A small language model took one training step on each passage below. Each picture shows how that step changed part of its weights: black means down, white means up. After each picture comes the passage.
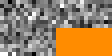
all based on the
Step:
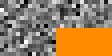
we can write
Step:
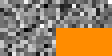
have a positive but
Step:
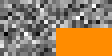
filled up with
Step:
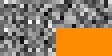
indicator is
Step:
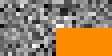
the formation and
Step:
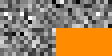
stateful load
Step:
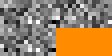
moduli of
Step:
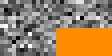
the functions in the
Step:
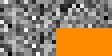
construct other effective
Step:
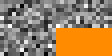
of the dynamics
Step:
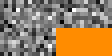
A diversidade
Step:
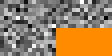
Doctor of
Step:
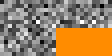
Internal Rate
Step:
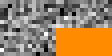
the eigenvector
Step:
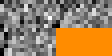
multiplicidade de
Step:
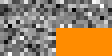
At each
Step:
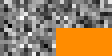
is a subset of
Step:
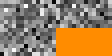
appeared up
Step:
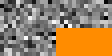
all $E
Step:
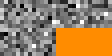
size at different values
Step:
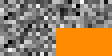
we can see that
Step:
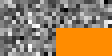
$c$ and
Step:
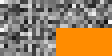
matter consisting
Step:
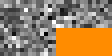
the question
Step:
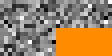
K$ be a
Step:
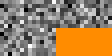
across all
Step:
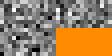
standard case to
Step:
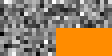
it is clear
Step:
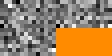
an open set in
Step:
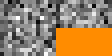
que se han
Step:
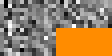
\noindent {\bf
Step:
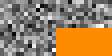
driven by
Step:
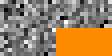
we have obtained
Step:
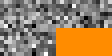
is simply the
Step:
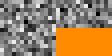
hence by an inner
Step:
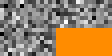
\; For any
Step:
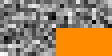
the majority
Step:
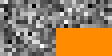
include taking
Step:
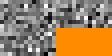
degrees of
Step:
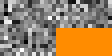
fiber. The
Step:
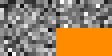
every $k$
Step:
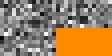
terms of key
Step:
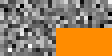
they are independent from
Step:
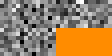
For example, we
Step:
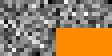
in $q$
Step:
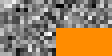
variation of the
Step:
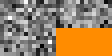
em Dança
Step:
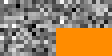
By exactly the
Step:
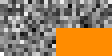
there is a scale
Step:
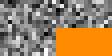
na czym
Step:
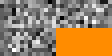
va uning
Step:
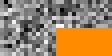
the first term in
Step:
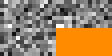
the unit disk
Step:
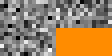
bounded sequence,
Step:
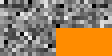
flow rule
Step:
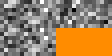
forms of
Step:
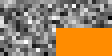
impact of
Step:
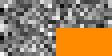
mean of each
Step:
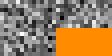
and taking into
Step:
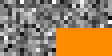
ground state of
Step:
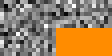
details, see
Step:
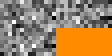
in survival
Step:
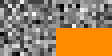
connections, to
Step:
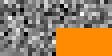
$\lambda$ is
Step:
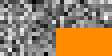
parameter. The three
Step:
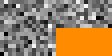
is transversally
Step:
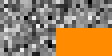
each observation time
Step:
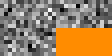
e merece
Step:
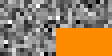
given by $$
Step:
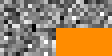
Thus $\angle
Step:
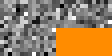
order to obtain the
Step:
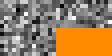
order to generate
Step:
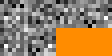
entre el estado
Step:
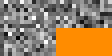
is highly
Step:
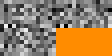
We shall consider
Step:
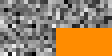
represents the number
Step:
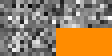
va tahlil
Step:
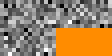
$$ \small
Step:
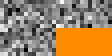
that the iteration
